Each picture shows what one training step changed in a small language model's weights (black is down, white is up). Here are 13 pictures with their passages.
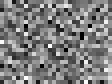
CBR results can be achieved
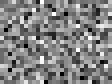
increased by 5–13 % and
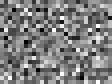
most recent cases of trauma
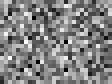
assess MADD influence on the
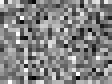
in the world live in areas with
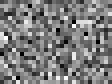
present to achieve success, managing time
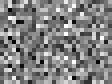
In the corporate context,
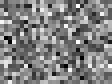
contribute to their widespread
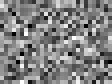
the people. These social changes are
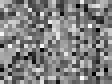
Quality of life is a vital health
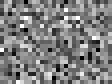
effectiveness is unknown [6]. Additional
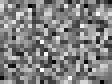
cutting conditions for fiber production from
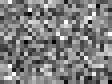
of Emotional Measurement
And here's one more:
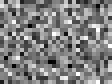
the field and transfer of data into
